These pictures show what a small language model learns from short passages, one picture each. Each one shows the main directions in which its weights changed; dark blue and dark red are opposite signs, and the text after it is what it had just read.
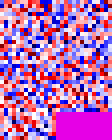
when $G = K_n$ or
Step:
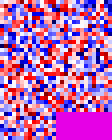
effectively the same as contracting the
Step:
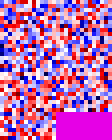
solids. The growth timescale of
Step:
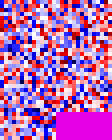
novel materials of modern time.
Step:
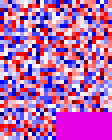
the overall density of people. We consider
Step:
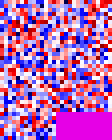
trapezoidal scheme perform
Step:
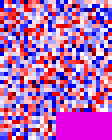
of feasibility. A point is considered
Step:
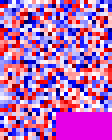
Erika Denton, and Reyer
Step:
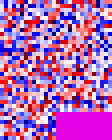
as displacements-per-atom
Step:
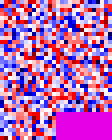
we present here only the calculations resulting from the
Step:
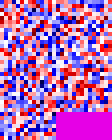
black hole is detected is set by the
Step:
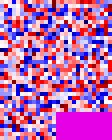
this infalling matter (that we are
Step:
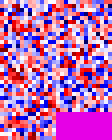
We can also make the definition of early and
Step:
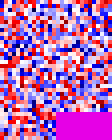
model is appropriate under the conditions of identical
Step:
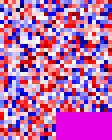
{Koide}, \citenamefont
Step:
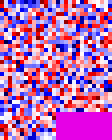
the threshold $\alpha$. For a given
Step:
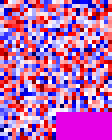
calculation on the raw data. For example, if
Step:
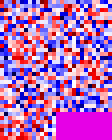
the critical value very efficiently and
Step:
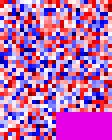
\psi_3 |q \bar q g \rangle
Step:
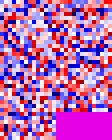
\partial B_1, \\ \endaligned
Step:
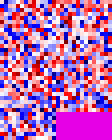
name: package-0 enabled: 1
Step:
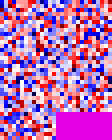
an $R$-module such that
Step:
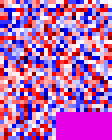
$Q$ obeys a similar power law
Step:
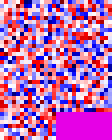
genus 2 with a section. Then $X$
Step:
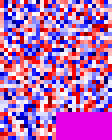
estimates for the solution of the Dirichlet and
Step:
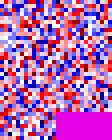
term measures the tail of the infinite series
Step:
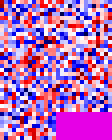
$\varphi \in M_b(U)$. We
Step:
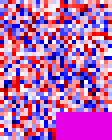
School of Mathematics and Information
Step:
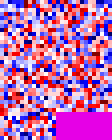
of idealized numerical experiments which
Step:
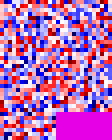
marginal (and in which there are, in
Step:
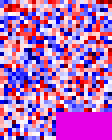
acts compatibly on $U$ and
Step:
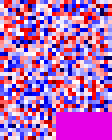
R1), we would like to identify that the
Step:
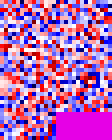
For simplicity, we first assume $f$ is
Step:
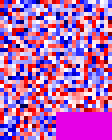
which the natural augmentation
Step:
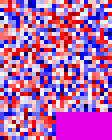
probe field wavefront. The
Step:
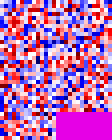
regression, and discussed non-parametric
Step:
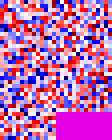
of BPR is also noticeable compared
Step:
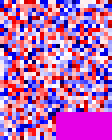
the kernel, $K$ is given by
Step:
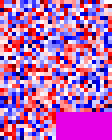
the existence of cosmological solutions stable
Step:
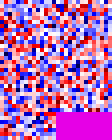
$U \unlhd V \leq G$
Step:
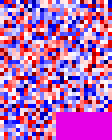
basis for the forthcoming convergence
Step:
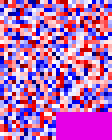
the (010)-axis. Dashed
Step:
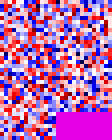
chains and the conformal field
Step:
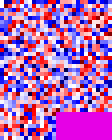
King Abdulaziz University,
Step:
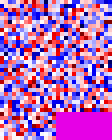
Photonuclear reactions are
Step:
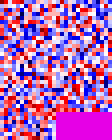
the Euler characteristic of the centralizers
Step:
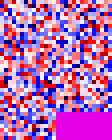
1}} \allowdisplaybreaks
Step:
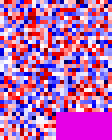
has a connected normal bi-Cayley
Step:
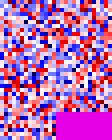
set of nodes shared by the same
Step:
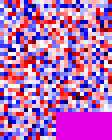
can be linear or the committor:
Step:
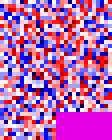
recently in the context of string theory
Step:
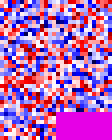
coadjoint orbits, due to
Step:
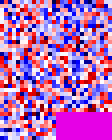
with the TeV source lies at
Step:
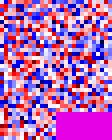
Hopf algebra $\wtilde U$ using only the
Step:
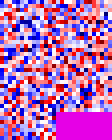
prove Theorem~\ref{thm:hit20}.
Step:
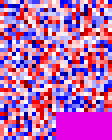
for several talks on the
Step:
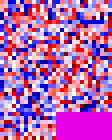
\section{Discussion and final
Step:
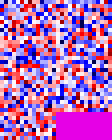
some intrinsic parameters of AGN.
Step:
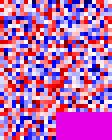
at frame $t$. \begin{equation}
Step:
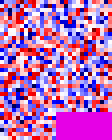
data types. Figure \ref{fig:
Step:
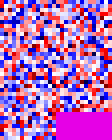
appendix of \cite{1}, the
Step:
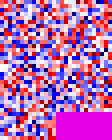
the signal are observed, indicating the atomic
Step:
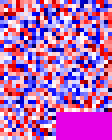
this result that the subalgebra of doubly
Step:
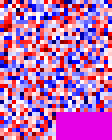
With probability higher than $1-
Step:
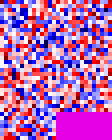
framework of our analysis. \item
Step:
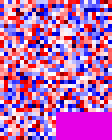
Here $\eta_x$ is the lattice
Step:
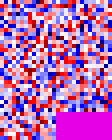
90 ps and a duty cycle of
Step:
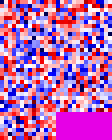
that the co-variances of the errors are
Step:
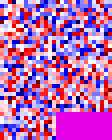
in the topical focus of the
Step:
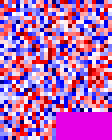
of the entropy is the ``brick
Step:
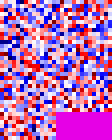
Theorem 3.1 is to establish existence
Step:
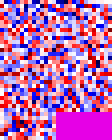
for given $\epsilon>0$ and with
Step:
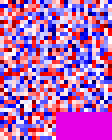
random coefficients: linear
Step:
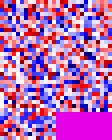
among all measurements for individual
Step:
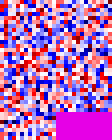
\ref{sec:CG} the special
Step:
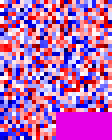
l,k\leq N}$ to numbers with
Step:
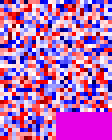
of local terms $a_v(m)$. Now
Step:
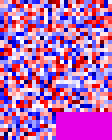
\end{pmatrix} \, , \qquad
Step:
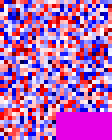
is a mapping function $\varphi : V \rightarrow
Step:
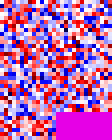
we take an alternative approach
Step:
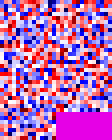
analysis of $\alpha_s$ from hadronic
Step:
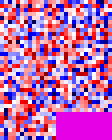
50~\Msun{} star cluster formation
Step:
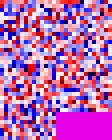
\] Similarly, for every strategy
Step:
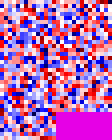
society is not contributing to
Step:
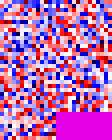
to compete will give an at least as
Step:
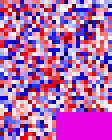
If we also assume the regularity conditions that
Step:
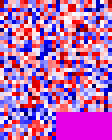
products considered in Lemma 2.5. Since
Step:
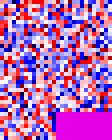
and the system reheats to temperatures
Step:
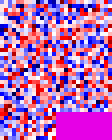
pure out-of-plane field (not
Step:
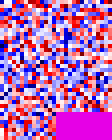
showing an additional transition in the interface
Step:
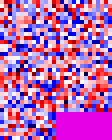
example, if the flux-tube dynamics
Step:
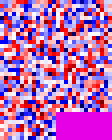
because it follows by combing the fact that
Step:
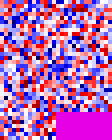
methods based on the polynomial functions of the spectrum
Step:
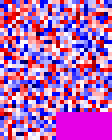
of hydrogen ions was not
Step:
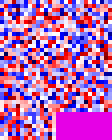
\and George Washington
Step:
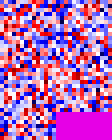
Position:** The EU holds a notable
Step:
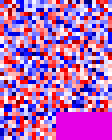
moving horizontally. Furthermore
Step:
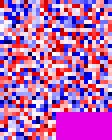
of $\xi$ with respect to $\mathbb{P}$.
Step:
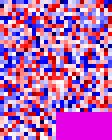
product of $7$ and $7$ is
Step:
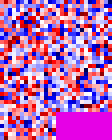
by extrapolating Fermi-LAT
